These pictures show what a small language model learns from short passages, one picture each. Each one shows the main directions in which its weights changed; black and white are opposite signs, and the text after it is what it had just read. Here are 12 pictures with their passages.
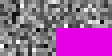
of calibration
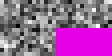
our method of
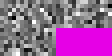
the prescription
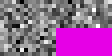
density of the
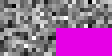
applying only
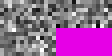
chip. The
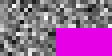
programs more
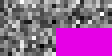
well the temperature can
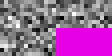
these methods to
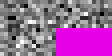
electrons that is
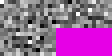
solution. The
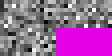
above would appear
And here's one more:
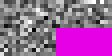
fs$, which
